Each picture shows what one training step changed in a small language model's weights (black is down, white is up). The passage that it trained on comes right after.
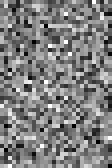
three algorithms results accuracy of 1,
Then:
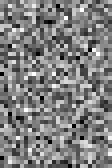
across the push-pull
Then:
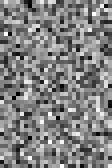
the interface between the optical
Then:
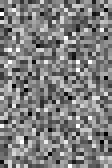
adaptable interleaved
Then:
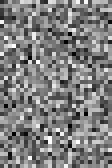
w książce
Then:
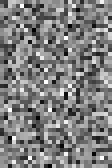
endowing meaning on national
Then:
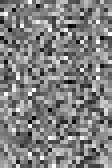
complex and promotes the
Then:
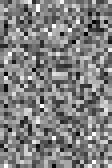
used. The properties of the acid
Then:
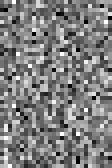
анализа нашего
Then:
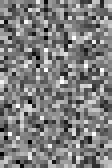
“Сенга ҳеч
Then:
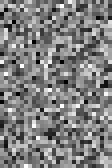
synchronous and modern system of
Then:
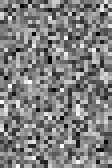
bu anlamda ifade
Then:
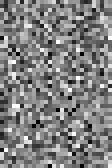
the exploration and analysis of
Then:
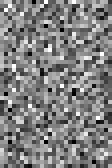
educación, así como la
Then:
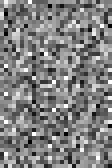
study area is estimated by using
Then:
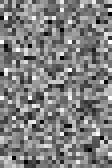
За дератизаційні
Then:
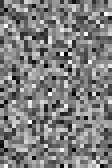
físicas, medicações e
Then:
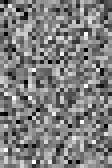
moderated mediation effect
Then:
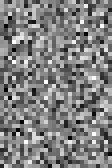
solution** Reagents \ For two
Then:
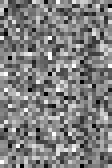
to reducing high child mortality
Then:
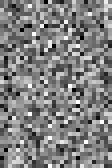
include personal, emotional, and
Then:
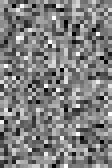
hosted the afternoon
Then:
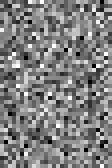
circulatory disorders
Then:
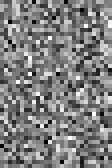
use mental calculations in making
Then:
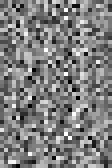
a două arătări
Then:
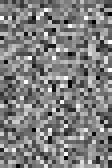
analyses were conducted to investigate
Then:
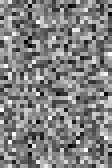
bo'ladi. Misol
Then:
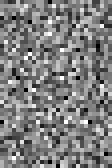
concerns. Heavy
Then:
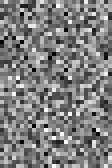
información al seleccionar las
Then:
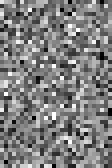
byudjeti daromadlari
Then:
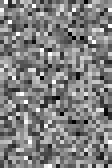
a developed village and is
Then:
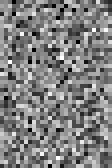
contamination in fresh
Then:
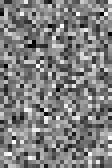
the characterisation of the hero is
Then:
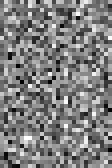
from these. IB learners are
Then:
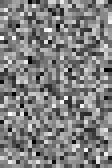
de producción de autosodes es
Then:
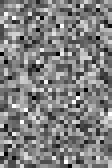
72.6% variation in
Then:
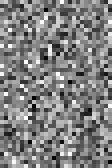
critically ill patients with high serum
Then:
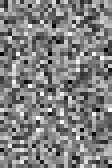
that some new teachers enter into
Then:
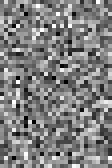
a ML510 platform implementing
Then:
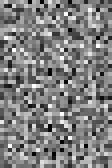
de mediu educațional
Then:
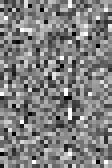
En *Arte Rupestre
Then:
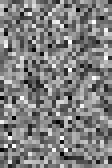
$50 X$, onder de
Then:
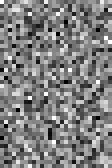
an all-male host
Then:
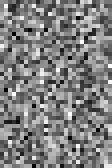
actively studied. First
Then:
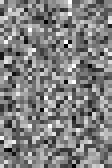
Mathematical Sciences
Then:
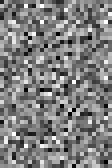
зазначають, що
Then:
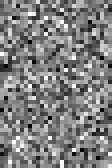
- which states that social media has
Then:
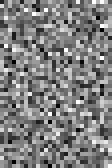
length, even if the construction
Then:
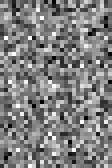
particularly C, A, D,
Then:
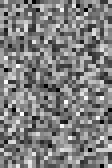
of the pharmacy, the level
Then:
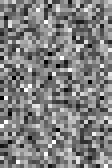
AP, Roesch
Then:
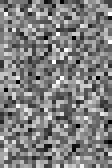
uso en diagnóstico
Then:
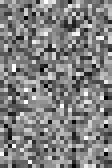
yoshlarning bilim olish,
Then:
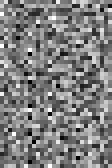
to other designs. However, it
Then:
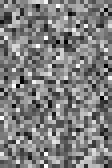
*Remote Sens.
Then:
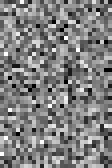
швами изнутри к
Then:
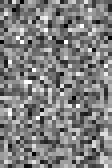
time and resources adapting rather than
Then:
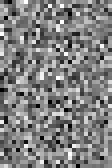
proses yang memungkinkan
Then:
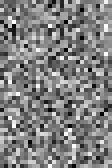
ha dirigido contra el
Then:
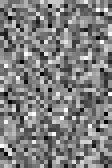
the exact same phenomenon
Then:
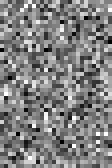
emphasizes the
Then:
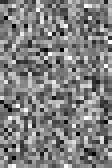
дўст, вафодор
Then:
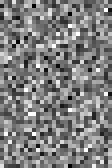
aesthetic areas concern,
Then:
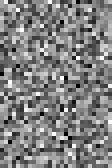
along the supply chain.
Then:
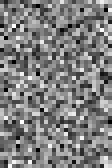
lending. The State
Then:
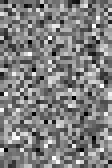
and postgraduates both must
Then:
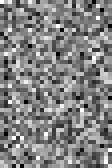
interesting finding, hence this
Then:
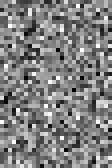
degan satr orqali
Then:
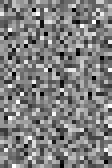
ekologik xavflarni
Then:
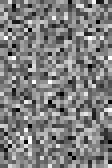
средства массовой
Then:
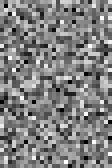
errors were found in this method.
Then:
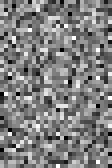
solani*, was investigated in a
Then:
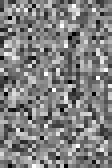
savdo-sotiq uchun
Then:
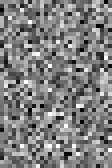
and Essential Oils
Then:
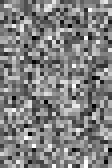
olumlu algısını
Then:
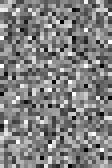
penyakit , force major
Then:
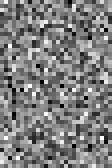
Fuente: Elaboración
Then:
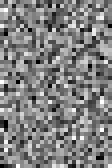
is not based on because of the presence
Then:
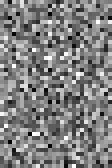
de que o ente estatal
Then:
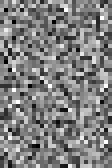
concentration in the organic phase was
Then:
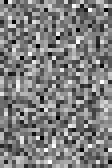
Additionally, the motive
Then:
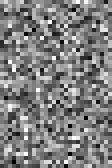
ha utilizado para destacar la
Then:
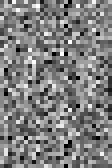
sea foods is one of the
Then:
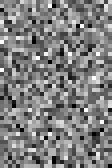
battery pack of 24
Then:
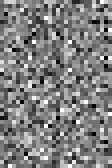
in religion, scholars
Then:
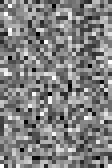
on Thresholds of the
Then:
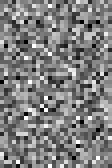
ILC3 further enhance
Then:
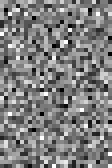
has been declared as full
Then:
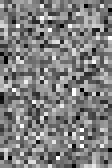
contain not only countless
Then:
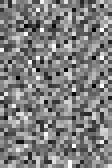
arterial puede deberse
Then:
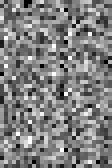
який укладається
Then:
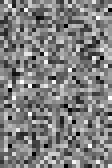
the industry remain intact.
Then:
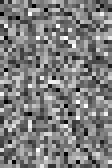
di Duccio è
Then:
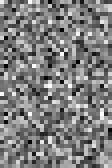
de Luciana dos Reis
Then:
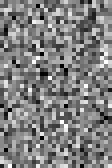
compared to males. The mean
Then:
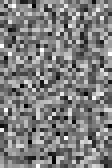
are necessary because the arithmetic
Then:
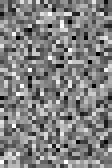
musulmon dunyosining
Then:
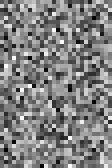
open access](#) Publications
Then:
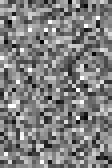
Argon and 5%
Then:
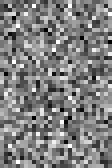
digital. Pemetaan ini
